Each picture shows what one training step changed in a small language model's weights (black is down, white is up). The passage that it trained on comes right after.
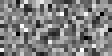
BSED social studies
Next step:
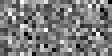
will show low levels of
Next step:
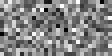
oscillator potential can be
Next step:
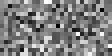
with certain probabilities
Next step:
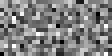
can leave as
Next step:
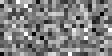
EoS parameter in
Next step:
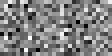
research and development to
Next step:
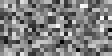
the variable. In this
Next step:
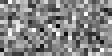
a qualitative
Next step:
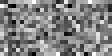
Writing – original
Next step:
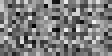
continuing education and
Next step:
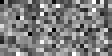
- w) \nonumber
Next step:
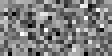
of time. The long
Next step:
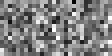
quality of the organization
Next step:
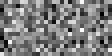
Abstract The study
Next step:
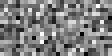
and IR photons
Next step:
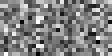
kink solutions.
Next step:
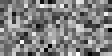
the small $a$
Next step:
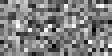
a mean $r$
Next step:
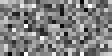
is included in the
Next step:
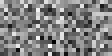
of GCD) and
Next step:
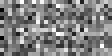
Centre, Institute
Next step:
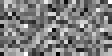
as the pion
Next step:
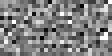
depths to 35
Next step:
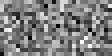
or feeding mode
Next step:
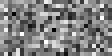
of the times, or
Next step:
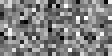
rate function exhibits
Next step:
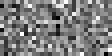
medical professionals
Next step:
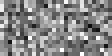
aiding in
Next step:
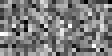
variability, or lack
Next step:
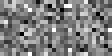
in Fig. 5
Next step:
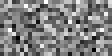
four giant
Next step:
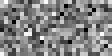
within the mine.
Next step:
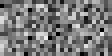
Q_T . The
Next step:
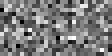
length. In practice,
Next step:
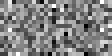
to the question why
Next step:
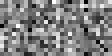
Power RTC
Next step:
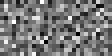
used SoFiA
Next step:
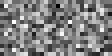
the choice rule
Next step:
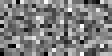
statistics in the
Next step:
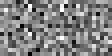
but mostly to the
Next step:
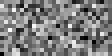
little or
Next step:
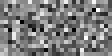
on the value and impact
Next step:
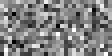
of a gradient
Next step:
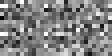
seen, this represents the
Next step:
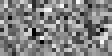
the residuals.
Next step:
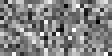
put into a
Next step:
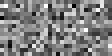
number, restricted
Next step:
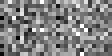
education plays various
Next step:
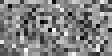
of oppressed women
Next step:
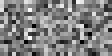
also the trailing
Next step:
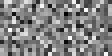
which has a number of
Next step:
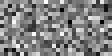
the concatenation
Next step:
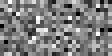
polynomial order
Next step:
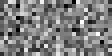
diffraction and its
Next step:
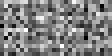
mechanical interactions of the
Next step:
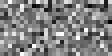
heat storage technology,
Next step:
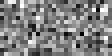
occurs through the coupling
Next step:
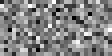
receive diode,
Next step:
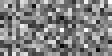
the most common followed by
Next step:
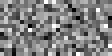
to international
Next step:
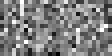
was deflected because a
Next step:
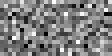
we prepared from
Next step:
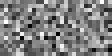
sent out to the
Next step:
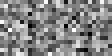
a key element for
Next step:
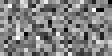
screening of the
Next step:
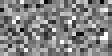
Hamiltonians whose spectrum
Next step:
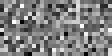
length was set to
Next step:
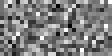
the rational use and
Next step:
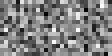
These results contribute to
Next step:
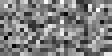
the use of components with
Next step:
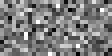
another imaginary contribution
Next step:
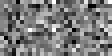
specifications. 2.
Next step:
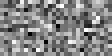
it hazardous
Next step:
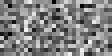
identifying this energy with
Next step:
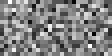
a particular setting which has
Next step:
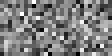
highly regulated and
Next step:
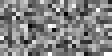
both the use of
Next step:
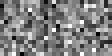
The second one discusses
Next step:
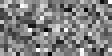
it has later been
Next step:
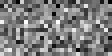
over \ccsl
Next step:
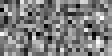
By tracing the evolution
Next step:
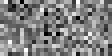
skins may be
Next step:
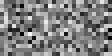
the condensing
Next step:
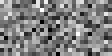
the elevated temperature
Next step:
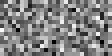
conduction zone
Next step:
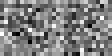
funding and remains more
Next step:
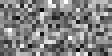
message from other
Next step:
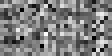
applied: (i)
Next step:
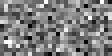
for subsequent
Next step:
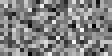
that the onset
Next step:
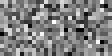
policy that will be used
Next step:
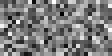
around 50~K.
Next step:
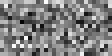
by the full problem
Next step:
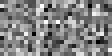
(%) Often
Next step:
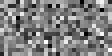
might request service
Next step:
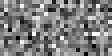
times that correspond to
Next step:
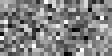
in water, which
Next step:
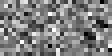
the launch
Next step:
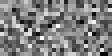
time. For example,
